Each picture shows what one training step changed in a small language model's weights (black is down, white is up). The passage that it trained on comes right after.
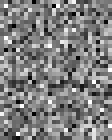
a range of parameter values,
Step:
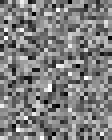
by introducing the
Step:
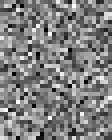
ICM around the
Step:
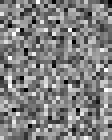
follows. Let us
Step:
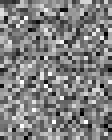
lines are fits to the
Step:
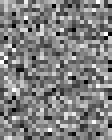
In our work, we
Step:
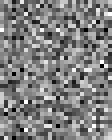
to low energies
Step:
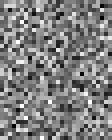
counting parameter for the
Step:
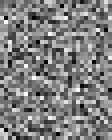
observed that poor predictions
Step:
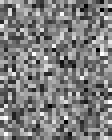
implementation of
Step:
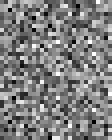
The values of the output
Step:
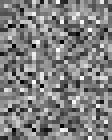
a $384$-dimensional
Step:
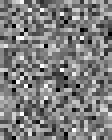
universe to matter
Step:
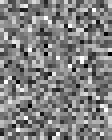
aside from the
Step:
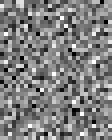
in three distinct
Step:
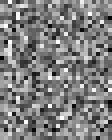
invariant under the
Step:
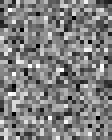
be viewed
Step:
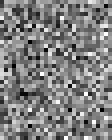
spectral resolution. The
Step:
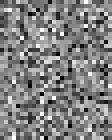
dashed boxes
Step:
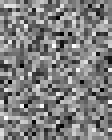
interface consisting of
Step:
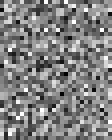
and $e$ are the
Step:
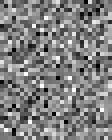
such different-time correlation
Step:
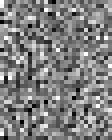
and broad energy
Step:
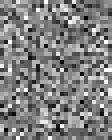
method applied to the
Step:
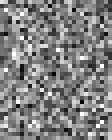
the ansatz
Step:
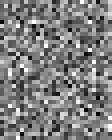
stronger than that along
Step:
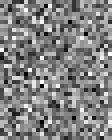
that the potential $V$
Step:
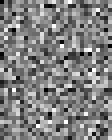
start, it takes
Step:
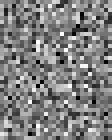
obtained in the GBE
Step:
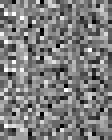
\includegraphics{} \includegraphics{}
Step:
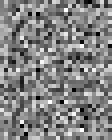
distance determination using
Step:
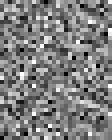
(dark blue)
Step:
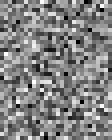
the challenges can
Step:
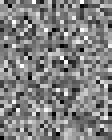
evidence is seen
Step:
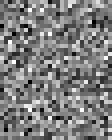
rate of $1\cdot
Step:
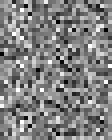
must first validate
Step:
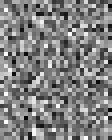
quantum spreading for
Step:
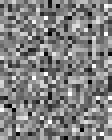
the emissivity
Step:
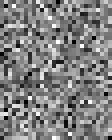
of energy, potentially
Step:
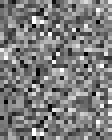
noting that the results of
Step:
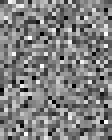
the lab coordinate
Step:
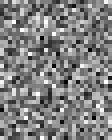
is the MAPE
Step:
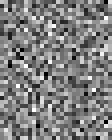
approach that enabled
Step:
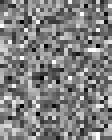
construct MDS
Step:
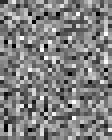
perfect transmission of
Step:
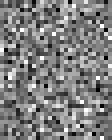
and MOM;
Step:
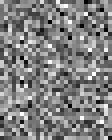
a simple explanation
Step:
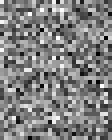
with $% n\rightarrow
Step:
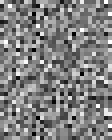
the symbols in
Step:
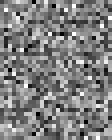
compare with FD of
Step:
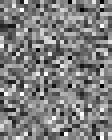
to objects further than
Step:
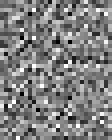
the equinoxes and
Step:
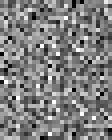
other words, under
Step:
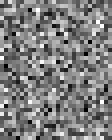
optical OAM
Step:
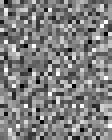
inputs. The
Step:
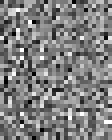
of the SIR model and
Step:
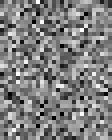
Yet, given the
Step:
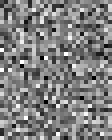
of the resonance
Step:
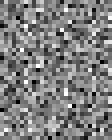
useful for optical information
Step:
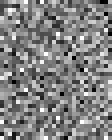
TIA is the
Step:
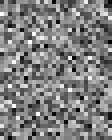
Let us now
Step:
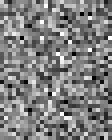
\mathbf v\cdot
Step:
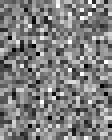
used. One such
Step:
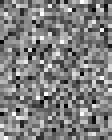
the CCs between
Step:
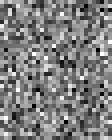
implementation in
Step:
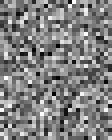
is an externally
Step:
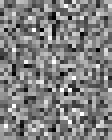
asteroids show
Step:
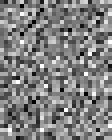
level. {\it Panel
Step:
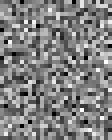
final state jets
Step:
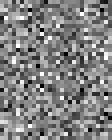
the problem becomes a
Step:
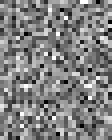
powers the DL
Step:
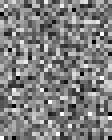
the literature,
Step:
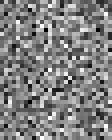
of transducers. The
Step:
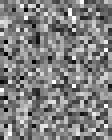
app updates can
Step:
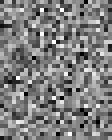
which can take different values
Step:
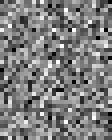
of five generators,
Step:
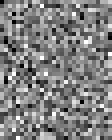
the medium, and
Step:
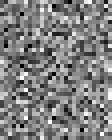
while the temperature of the
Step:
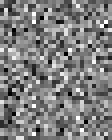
can tell you
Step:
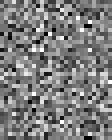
less than that of
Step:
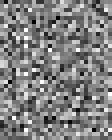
as they enter the
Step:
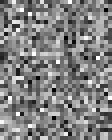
such a system can potentially
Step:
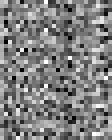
no larger zero subspace
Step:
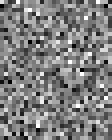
equation (1.1)
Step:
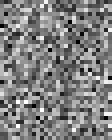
thus the intensity
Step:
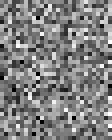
that the difference in the
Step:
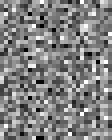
simulated clusters. We
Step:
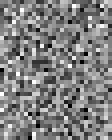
process was automated
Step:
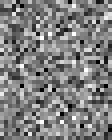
be obtained using only around
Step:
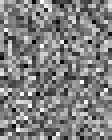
result on the final
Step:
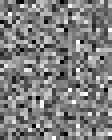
(in red),
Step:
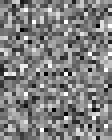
parts of projectors
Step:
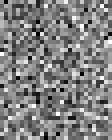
the chiral symmetry of
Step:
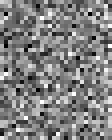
magnetic moments of the
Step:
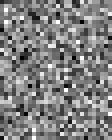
plane, one expects
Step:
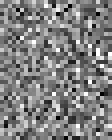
equivalent width
